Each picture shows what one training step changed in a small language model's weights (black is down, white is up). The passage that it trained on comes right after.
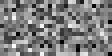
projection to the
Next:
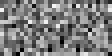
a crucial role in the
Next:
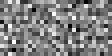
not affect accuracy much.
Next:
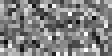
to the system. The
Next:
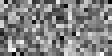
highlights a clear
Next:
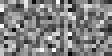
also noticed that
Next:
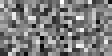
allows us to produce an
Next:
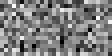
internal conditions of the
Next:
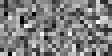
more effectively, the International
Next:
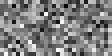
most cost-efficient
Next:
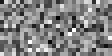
м вообще
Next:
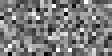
many home stays
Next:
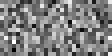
they may involve tasks.
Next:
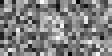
Muslim Dari
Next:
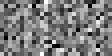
be overcome to build
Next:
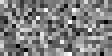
The $0$-dimensional
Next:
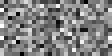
weaker as compared to
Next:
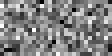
new and original units can
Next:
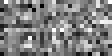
derivativ instrumentlar –
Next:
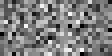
of populations from certain
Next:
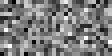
air convection thermal
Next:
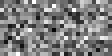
a critical element of the
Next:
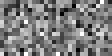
its forwarding path
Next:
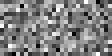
a cheap and easily
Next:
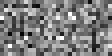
said. For this
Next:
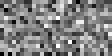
terrorism. It
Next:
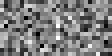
alterations, which
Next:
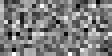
of this paper,
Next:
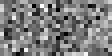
in some cases (for
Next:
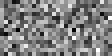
of similar contexts
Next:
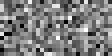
as we show below this
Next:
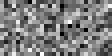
content, such as a
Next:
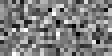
are therefore encouraged
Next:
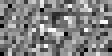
pump frequency, used
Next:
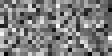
transient hearing
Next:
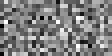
line 1 N°
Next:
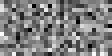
in the context of
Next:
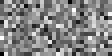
с долей
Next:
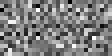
la influencia positiva
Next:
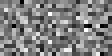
long terme dans les
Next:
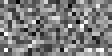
2. Figura
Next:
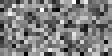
die *Close
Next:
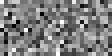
Anzahl an
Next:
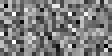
set. After removing
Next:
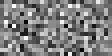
2012). The quality of
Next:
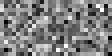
in the array which
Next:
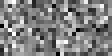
was History Education
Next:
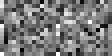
that account for the
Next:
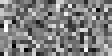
Ruth Asabe
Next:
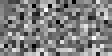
in five cases of
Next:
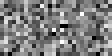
using Monte Carlo
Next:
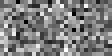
The majority of work
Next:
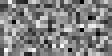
temperature fluctuations of various
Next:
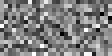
disappearance of
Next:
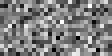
arise from unrelated
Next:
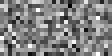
delle tipologie
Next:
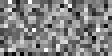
framework was evaluated in a
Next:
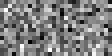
the temperature tends to
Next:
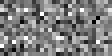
respectively. In the most
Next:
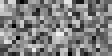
use barriers can contribute
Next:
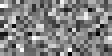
qabul qilishda
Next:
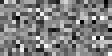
STATEMENT The
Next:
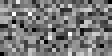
the last one.
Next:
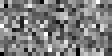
falling into a
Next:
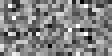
is reasonable to use
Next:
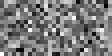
assess its performance by
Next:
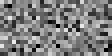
dwarf galaxies.
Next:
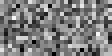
by the VHE
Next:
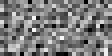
pública, a
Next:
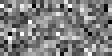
measure for pain or
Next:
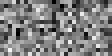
locations sufficiently close to
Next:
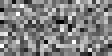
it conservatively corresponds to
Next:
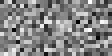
соматического и
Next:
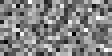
из них
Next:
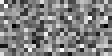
is an assignment of
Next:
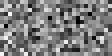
the pulsar
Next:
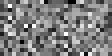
other suppotng
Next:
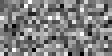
accounts for some of
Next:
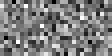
its SED plot,
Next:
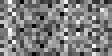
clinical patient
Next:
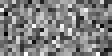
replay with large language
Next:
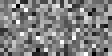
will give a superior
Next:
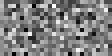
to the use of elements
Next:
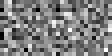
IMPACT OF
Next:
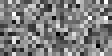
transfer is significantly higher.
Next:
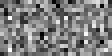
the increasing critical temperature with
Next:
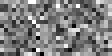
coefficients $\bbeta$
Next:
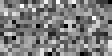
leakage along surfaces
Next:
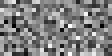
terms of contact interactions
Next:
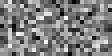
the standard resistance plateau
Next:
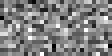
ZED reflection is
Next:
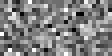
was closed with
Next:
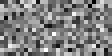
a clean process to
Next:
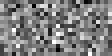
to find that how important
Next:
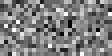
- nucleus interactions with
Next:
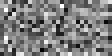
shows the energy levels of
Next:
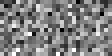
strengthening of higher
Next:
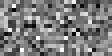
politisch zu
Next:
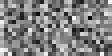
and strength of evidence regarding
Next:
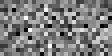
be acquired by
